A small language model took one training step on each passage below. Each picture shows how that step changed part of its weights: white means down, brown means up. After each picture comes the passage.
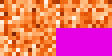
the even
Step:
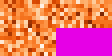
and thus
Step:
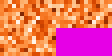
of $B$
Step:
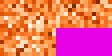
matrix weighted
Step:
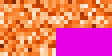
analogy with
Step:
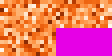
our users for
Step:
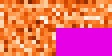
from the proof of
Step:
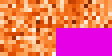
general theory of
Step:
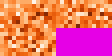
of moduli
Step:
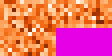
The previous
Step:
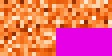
for certain
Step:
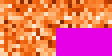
replication by
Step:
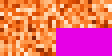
used for the
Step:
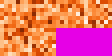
admit the
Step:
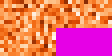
activity (see
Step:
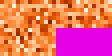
In the following
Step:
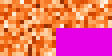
analysis across
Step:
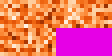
can be defined as
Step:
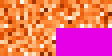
spaces, and
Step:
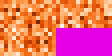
It is a
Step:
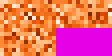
help in
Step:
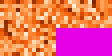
you are the
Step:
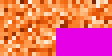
for climate
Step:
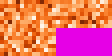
find videos
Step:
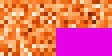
unit inner
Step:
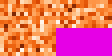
one might
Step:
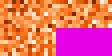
combination of
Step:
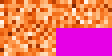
the same approach
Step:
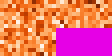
and $h$
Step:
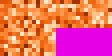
country not
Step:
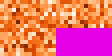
VRT For
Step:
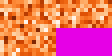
the total
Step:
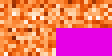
loop if in
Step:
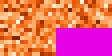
$M$ is
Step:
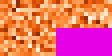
one may take
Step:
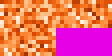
the proof of Lemma
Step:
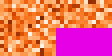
all problems with
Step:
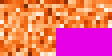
which validate
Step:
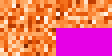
that a construction
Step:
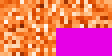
Ze\}$ and
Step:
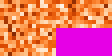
variability in
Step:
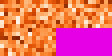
the paper is
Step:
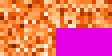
a total order
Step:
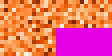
out for their
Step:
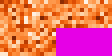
Time span
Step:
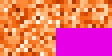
the factor of
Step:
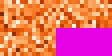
\alpha -4
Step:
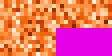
an open problem.
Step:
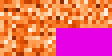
is used to
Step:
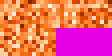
in a lot
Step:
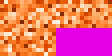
the personality
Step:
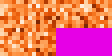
shown in
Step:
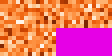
with residue
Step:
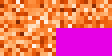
is minimal
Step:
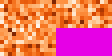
Har bir
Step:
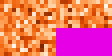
The classical
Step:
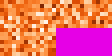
white rat
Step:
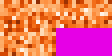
by generating a
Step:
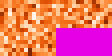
of possible values
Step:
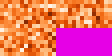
frem er et
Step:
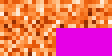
or via
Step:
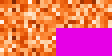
related to
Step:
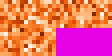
results of various
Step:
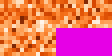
de Sud
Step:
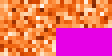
have started
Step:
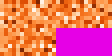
and share of
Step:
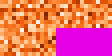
of Uterine
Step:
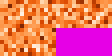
of string
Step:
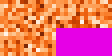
of values of
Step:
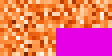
results presented above
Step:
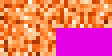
been such a
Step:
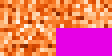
National Park
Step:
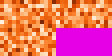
called the
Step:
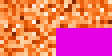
develop resistance
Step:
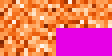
restricted by
